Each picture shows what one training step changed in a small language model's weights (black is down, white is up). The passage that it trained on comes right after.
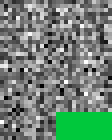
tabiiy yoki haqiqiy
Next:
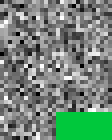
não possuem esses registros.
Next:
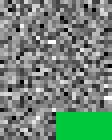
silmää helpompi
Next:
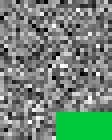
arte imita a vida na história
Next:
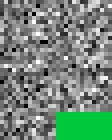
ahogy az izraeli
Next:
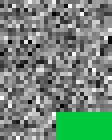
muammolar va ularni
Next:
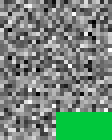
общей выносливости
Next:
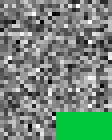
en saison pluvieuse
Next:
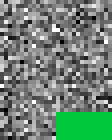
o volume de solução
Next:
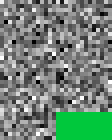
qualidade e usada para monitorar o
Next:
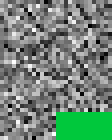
использовать информацию,
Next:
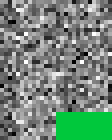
Maqsadimiz esa –
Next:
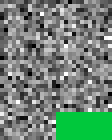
Голуенко // Ползуновский
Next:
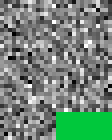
Dan Bank Konvensional juga
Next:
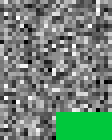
and Learning Quality]**
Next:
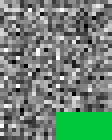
de implementação de políticas
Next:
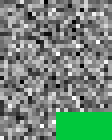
организма, разнообразии
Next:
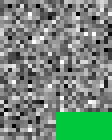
pelaksanaan intervensi,
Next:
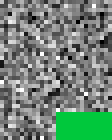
інноваційних технологій
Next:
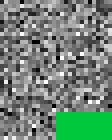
parsellyatsiya esa uslubiy
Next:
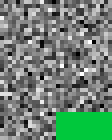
kecanduan tembakau penting
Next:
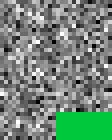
profissionais da navegação no rio
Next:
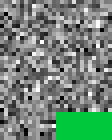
the framework of a single
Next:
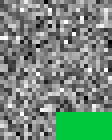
de sostenibilidad y solo un
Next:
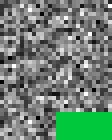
yaşadıklarını paylaşan
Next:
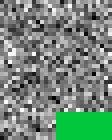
Depósito legal: Digital:
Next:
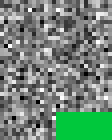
so viele Fragen wie möglich
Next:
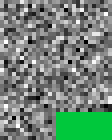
es decir, adultos mayores,
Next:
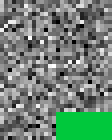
контролем. После завершения
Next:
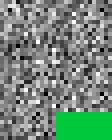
Orea-Vega 831
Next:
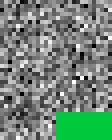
highlights the importance of
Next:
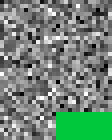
empatiya bilan statistik
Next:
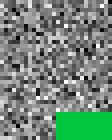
the periphery of the concept. the
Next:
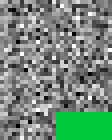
du complexe NIKIF dans la
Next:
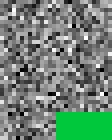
bir devrine denk gelse de
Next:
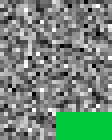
VA MAVLONO BINOIY
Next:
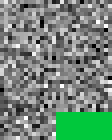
C., Blaufox A.D.
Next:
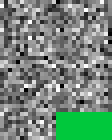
procesos políticos, al tiempo que
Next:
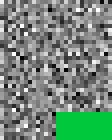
ta'lim muassasalari biologiya
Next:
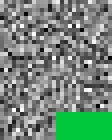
Shu bois ta'lim muassasalari
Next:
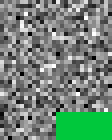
sulla biodiversità e
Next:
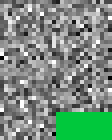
ёзиш фазасига
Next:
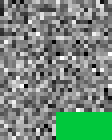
ekalogik tarbiyasi,
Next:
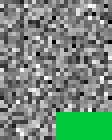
Umumiy o'rta ta'lim
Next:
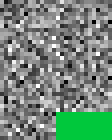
он же. Введение в
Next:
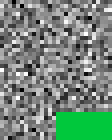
головним чином з точки
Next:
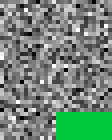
interconectate, inclusiv registrul
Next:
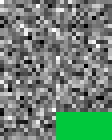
e de direitos dentro das
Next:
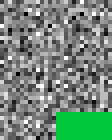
krajobrazu, w
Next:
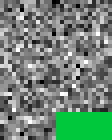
for nivået av forurensning.
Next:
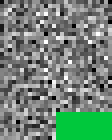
adott jármű
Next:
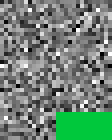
17×25" inferior com
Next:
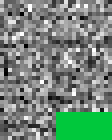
такомиллаштириш йўналишлари
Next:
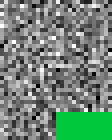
revertido/ reversão nos textos que
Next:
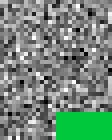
80 taga yetgan.[5]
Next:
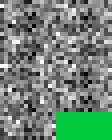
wyjścia problemu,
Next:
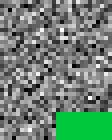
o cinema não ensina ou que não
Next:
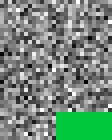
kasbining mazmun-mohiyatini
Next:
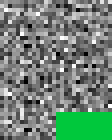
da variação linguística na
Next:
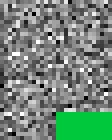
yuqori sifatli va mazali
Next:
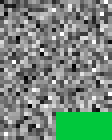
Abstract. The article is
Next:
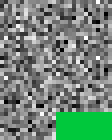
bilan butun dunyoni
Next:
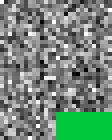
3. Цифровая
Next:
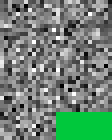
hoy lo vemos como el sistema
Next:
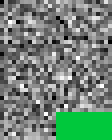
için bir yargıda
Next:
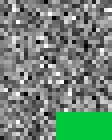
уверенности в своих
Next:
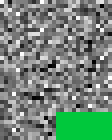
босими, молиявий
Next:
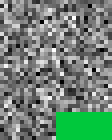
de Preços Referenciais da
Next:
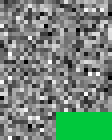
Training" kurslari joriy
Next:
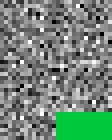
va Usmonli imperiyasi
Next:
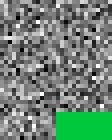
oito pré-requisitos para a
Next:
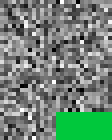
Estado clássicos, mas sim
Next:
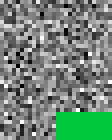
voor de oplossing van
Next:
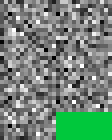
darajaga olib chiqadi.
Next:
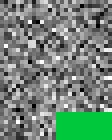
Lenine Santos: Hoje o
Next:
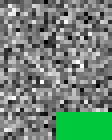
інноваційних педагогічних
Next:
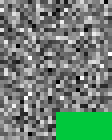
vakit açısından
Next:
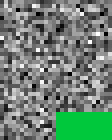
la diversité animale afin de
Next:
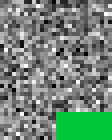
atividades — como redes sociais,
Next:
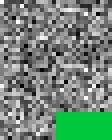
O período para a realização do trabalho
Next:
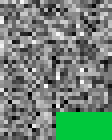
influenciado por este no que se
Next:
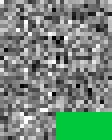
tavrın, 12 Eylül
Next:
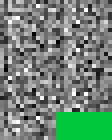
і порушення сталості
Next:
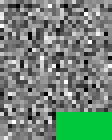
la gerencia prospectiva como la gerencia
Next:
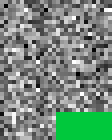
у варіаціях на
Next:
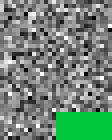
em termos sociais. É da
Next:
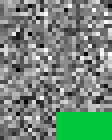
Begriffe trotz
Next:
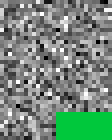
Финансы и статистика.
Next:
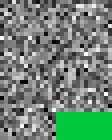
asosiy omili hisoblanadi.
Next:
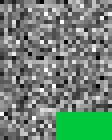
Aktiv va reaktiv quvatlarni
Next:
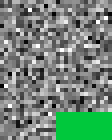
görev yapmıştır
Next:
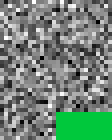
adib To'xtasin
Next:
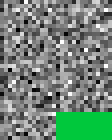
berkelanjutan dan memecahkan
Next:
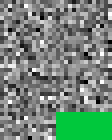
24. Bekkulov B.,
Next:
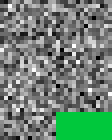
foydalanish o'quvchilarni
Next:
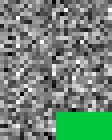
tugatish uchun kurash.
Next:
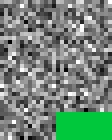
harakatlanishda yol harakati
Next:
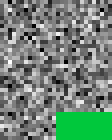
stabil. Dalam desain
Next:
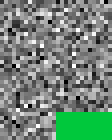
taking into account the
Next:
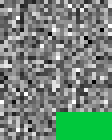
ma'lum qonuniyatlar
